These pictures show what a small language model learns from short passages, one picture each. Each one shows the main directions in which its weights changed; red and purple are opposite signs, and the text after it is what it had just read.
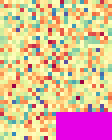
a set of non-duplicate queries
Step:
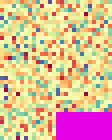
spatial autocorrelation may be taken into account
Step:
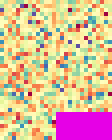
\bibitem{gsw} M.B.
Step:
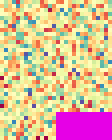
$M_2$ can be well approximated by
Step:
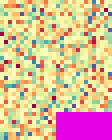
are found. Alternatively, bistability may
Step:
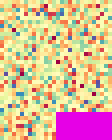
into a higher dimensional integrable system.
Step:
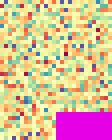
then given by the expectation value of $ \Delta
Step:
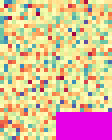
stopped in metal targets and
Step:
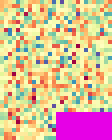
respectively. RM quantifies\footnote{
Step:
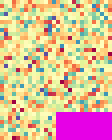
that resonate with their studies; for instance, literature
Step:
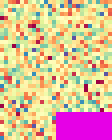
} \author{Elia Merzari
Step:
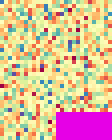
is among the most relevant constructs to control for in
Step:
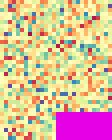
occur at every $1/100$th of the
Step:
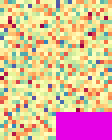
(RFE). We explain our rationale
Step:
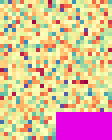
downward moves. \item The second is direct
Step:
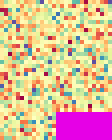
5 and illustrated in Fig.7. Table
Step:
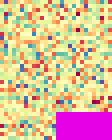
The notion of exact solvability was generalised
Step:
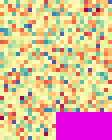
1 \leq j \leq n \text{ and
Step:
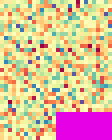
use the Ettus USRP
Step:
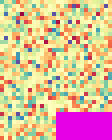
wide array of user experiences. Through
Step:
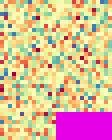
a lightweight machine learning framework for
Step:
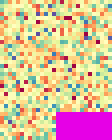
2 drops of methyl orange
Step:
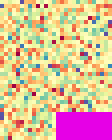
orbit control in vacuum condition. The
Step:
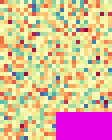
never changed my mind, until I
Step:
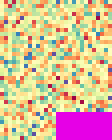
controller~\eqref{f10} ensures
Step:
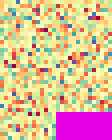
\begin{abstract} We employ the adaptive resolution
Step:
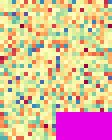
the total cost of transportation z does not change.
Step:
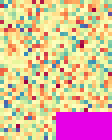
general. \begin{figure} \centering
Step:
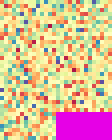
Engel, S. Oore, and
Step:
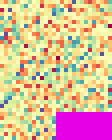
the optical and near-IR efficiencies. This
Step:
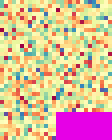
photometric catalog (black) and main sequence
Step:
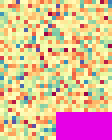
a negative sample. Figure 3: Human
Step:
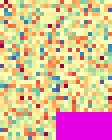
chosen to minimize its motion. Including
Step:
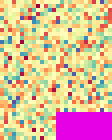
(mass-drop) and $\Delta
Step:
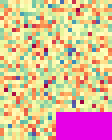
of the two-gluon exchange cross section
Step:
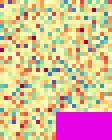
a mission, a consultation, the
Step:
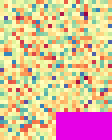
approach, we note that, aside from not
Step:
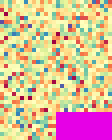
existence of a rational solution has been proven
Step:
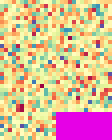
\citetalias{Bia13}). The
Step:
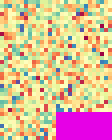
order and remains the conventional reference pathway for
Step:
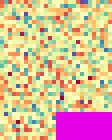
value of the incoming photon energy was determined by
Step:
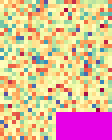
of 10 ms such that the measurement of one experiment
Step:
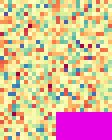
shows agreement with the majority of positive items,
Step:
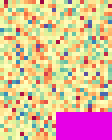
of a cash amount $x$ and a
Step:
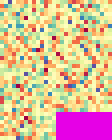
at 50 °C. The mobile phase
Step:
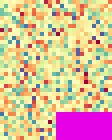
- Henson S, Reardon T,
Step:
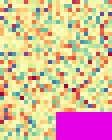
percentage was calculated in the negative control group.
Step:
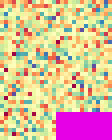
that the energy difference between these two structures is
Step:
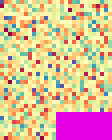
in the `good' recovery state
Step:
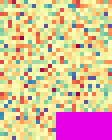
be used as a sensor and embedded
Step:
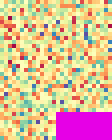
form of the EFEs for a
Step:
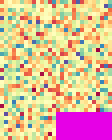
algorithm to automatically detect ROV and
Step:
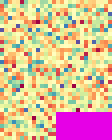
glitches are clearly seen in the
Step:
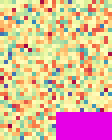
PRF, we also tuned the
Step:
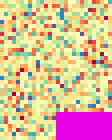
\ref{fig:fit-an}. We
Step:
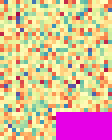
compared for the first time to data at the
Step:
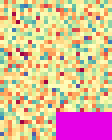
derivation of the randomization distribution of each
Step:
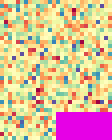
predictions. Finally, if the emission time on
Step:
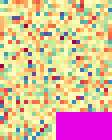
guarantees for linear query mechanisms
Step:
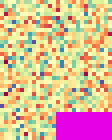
Institute for Data Analytics (LIDA)
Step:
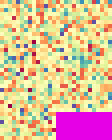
In this area, there are gas stations that
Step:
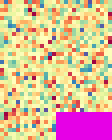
MACS, HERIOT
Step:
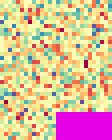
through the CuO$_2$ plane, they
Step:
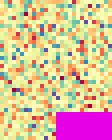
other. Recognising the inherent
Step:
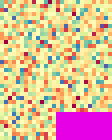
for the average action density for $SU(30)$,
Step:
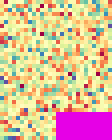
deals with the concept of the learning organization and
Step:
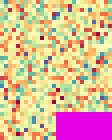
the small sized droplets are less
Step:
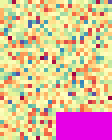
mining and trading caused a flash
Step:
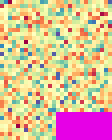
sodium nitrite respectively. Further,
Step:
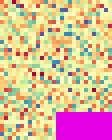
with dynamical fields $\phi_i(x)$
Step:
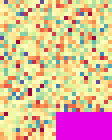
Esteller}, {Poggio},
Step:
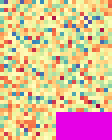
mander. Nowadays,
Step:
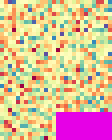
DTW where $d(x_t,
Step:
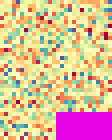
the tensions between competitive and
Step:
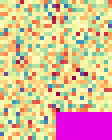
one group or category of people from another.
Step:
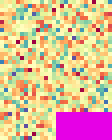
F M P, J M; Simulation: D
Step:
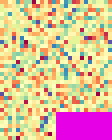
a supply voltage of 0.9V.
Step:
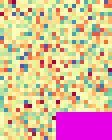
patients undergoing surgical treatments,
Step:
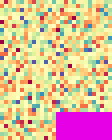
than just the quadrupole. In
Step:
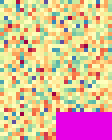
by examining the crease networks on an
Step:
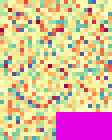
the optical absorption of the amorphous state is
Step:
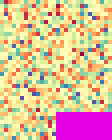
nettskjema.no, a
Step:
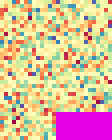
disorder in the time-direction is
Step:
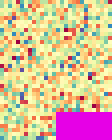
score. The correspondence matching between the
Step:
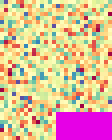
arbitrary atmospheric paths,
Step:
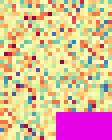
correlation and path analysis in haor area of
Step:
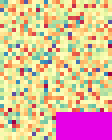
This paper suggests the inclusion of inflation as
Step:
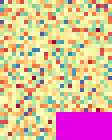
($\mu = 0.93$) indicated that
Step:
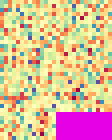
Section-1 focusing on introduction to
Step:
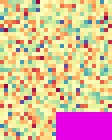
module, your friend might not be able
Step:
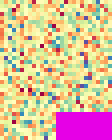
isolation criterion is to reduce the number of
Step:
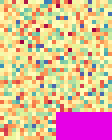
fabricated Ti/Al (5
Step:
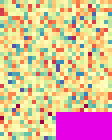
building types, facade organizations,
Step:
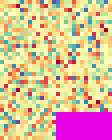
as values to help out others in the workplace
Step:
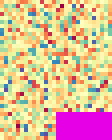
stronger. After 20 minutes at this
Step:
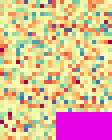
RF buncher (or at 4.2
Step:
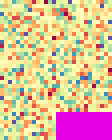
The connection to the $2^{nd}$
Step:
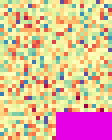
Effects Resulting from Vibrations of
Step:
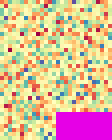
Grilli *Abstract*—High
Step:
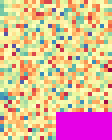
Cl, SAR, Cu, Cd and
